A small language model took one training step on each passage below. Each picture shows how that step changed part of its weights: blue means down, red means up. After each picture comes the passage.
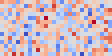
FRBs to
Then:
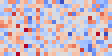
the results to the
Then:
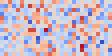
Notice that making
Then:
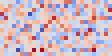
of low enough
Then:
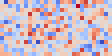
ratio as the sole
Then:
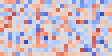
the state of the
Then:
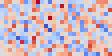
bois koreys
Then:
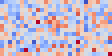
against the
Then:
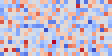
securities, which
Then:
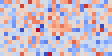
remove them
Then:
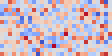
high energy processes the
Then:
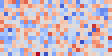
representation of this
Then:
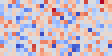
and test sets were
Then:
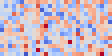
residues has
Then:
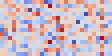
no Livro
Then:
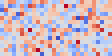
digital promove
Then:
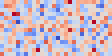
is exactly
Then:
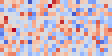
do better than
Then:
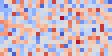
will be dependent on
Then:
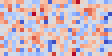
ТИЛ ВА
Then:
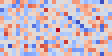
which contributes
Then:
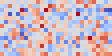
A large text
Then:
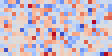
by moving them
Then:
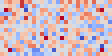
transition. Here
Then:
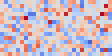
overlap with
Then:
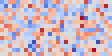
into the conduction
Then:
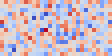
it is about 5 times
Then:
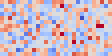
the plot cover
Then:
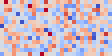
di Civita
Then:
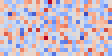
a vertex with
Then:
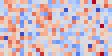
на протежение
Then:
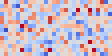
T. Rizal
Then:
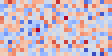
these distances differ in
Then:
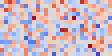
standard EM for
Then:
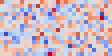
32\% of them
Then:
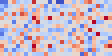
belonging to the
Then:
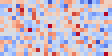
Uning maktabi
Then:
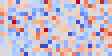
confinement and small
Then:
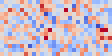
higher pressures
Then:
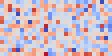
The first part,
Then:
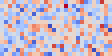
\equiv \Delta
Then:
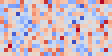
la liste
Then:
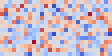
finalizar, en
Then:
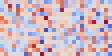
мотиви і
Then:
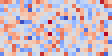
nivel de
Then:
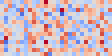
análisis de
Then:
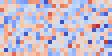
G \rho_c
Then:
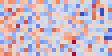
the relative phase of
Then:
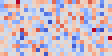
is different from what
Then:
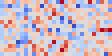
and mechanisms of
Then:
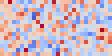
satisfy the needs
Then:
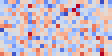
by a boundary contribution
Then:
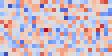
and software
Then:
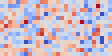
and the momentum of
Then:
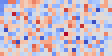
is to assume that
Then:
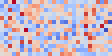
play important role
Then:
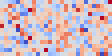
с острой
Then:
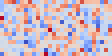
were shown for the
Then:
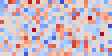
star appearing to
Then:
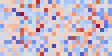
Rust's strong type
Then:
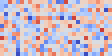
was composed of
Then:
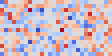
cuando no se
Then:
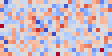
invariants but to
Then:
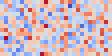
el análisis
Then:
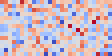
Search Results
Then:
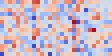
there is no power
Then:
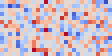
and thermodynamic
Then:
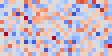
effect of time for all
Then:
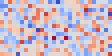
application of a
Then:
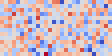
the system by the
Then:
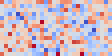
last section. Thus
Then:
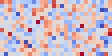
Introduction In this
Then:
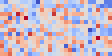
depicted in
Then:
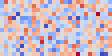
tahlil qilish hamda
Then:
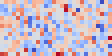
both the chiral
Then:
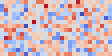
abundante de las
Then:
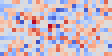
ev içi
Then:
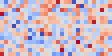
Even though up
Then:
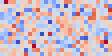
of optimal
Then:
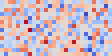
the flux from the source
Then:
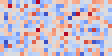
sich noch gross mit
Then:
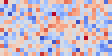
several comments about these
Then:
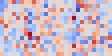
is different from that of
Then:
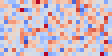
thèse de
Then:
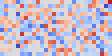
conditions, such as the
